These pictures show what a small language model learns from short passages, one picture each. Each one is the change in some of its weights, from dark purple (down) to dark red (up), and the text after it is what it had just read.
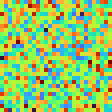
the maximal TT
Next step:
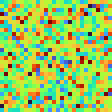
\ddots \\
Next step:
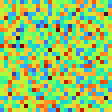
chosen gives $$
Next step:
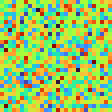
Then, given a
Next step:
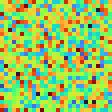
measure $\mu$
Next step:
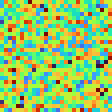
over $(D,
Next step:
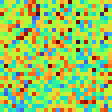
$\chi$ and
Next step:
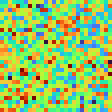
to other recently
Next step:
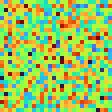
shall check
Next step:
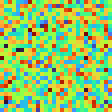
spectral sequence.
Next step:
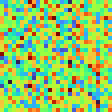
appeals to
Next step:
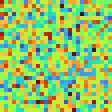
subsystems of
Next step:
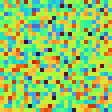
comparing the
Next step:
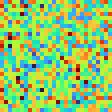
of crossing
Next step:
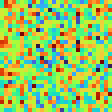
S \rangle$, where
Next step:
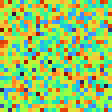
action is given by
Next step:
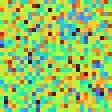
$$ \xymatrix{
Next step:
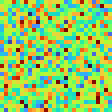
B$. Write
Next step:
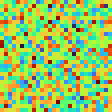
a meromorphic
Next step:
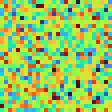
Hilbert space
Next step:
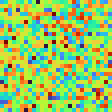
compute \[
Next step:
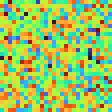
that commute with the
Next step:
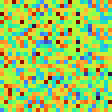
\to Y$ is
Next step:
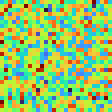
and complete information
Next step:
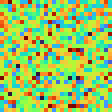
to an edge in
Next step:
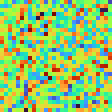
with $n$ vertices
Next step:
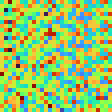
by having a
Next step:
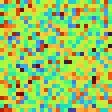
be the unique set of
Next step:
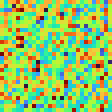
before and
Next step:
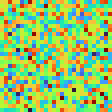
with the symmetric matrix
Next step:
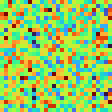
reveal that the
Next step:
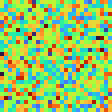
not cause any
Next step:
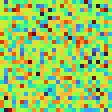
sufficiently large.
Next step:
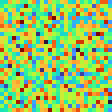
brought to
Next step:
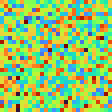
in fields such as
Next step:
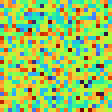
a function which is
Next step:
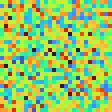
We give the set
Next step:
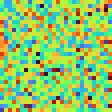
term requires
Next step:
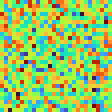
the integration of
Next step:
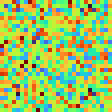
leads to,
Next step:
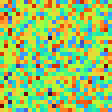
that this family of
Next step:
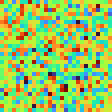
degree $k$
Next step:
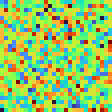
triangle were
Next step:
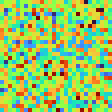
function} $\Delta$
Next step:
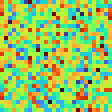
convex (linear or
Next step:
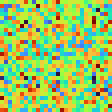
the holomorphic
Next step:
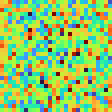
volume is bounded
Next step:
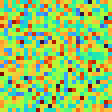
result of this paper
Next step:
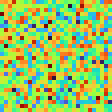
\otimes X$
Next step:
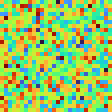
the level set
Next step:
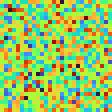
control at both
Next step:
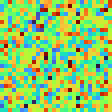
N}$, we equip
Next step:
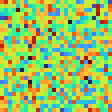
the sequence \[
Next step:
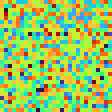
proposed in
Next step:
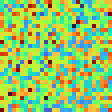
and the fact that any
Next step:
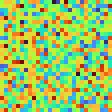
the revelation of
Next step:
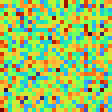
conclude that the
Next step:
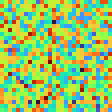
generated by a regular
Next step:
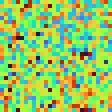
any manifold to
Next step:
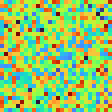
Denote by
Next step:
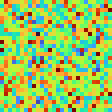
X\to S$
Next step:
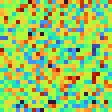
$k \in
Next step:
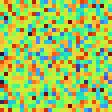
\quad \quad \
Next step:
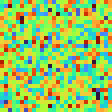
follows that \[
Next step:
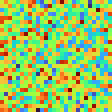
same is true for
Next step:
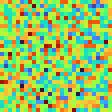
out of the four
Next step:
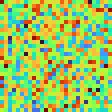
the adjoint group
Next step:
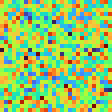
methods have been
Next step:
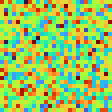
projection, $
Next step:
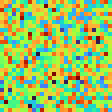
surface $\Sigma$
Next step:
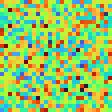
lc centres
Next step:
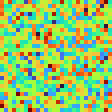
particles. The
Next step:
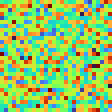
without any regularity
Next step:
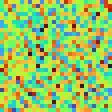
{\mathcal M}$ and
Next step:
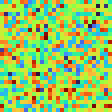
are linear, the
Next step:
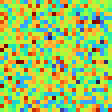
the following notation.
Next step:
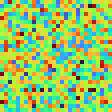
Thus we can use this
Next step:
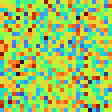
is isometric to
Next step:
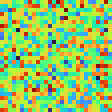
the following result:
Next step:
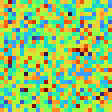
metric space, introduced
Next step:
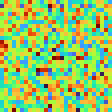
is a bounded simply
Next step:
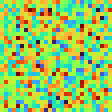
The technical
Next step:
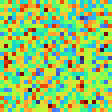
every $\g$
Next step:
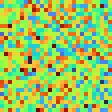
The other terms are
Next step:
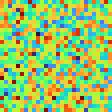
edges. In the
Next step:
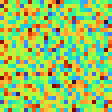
is an invariant subspace
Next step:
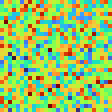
there is a class of
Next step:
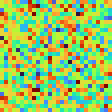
the following holds for
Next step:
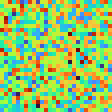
we compute the
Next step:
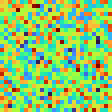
$$ Note that in
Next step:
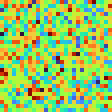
is the completion of
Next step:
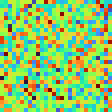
Region between the
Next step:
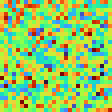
this question.
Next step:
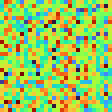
r}$ and $P
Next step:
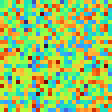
recent book
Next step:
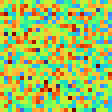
say that a
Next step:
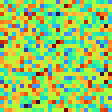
Unlike the
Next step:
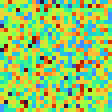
\\ \noindent {\bf
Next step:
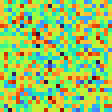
distribution. Their
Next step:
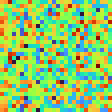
problem. Recall that
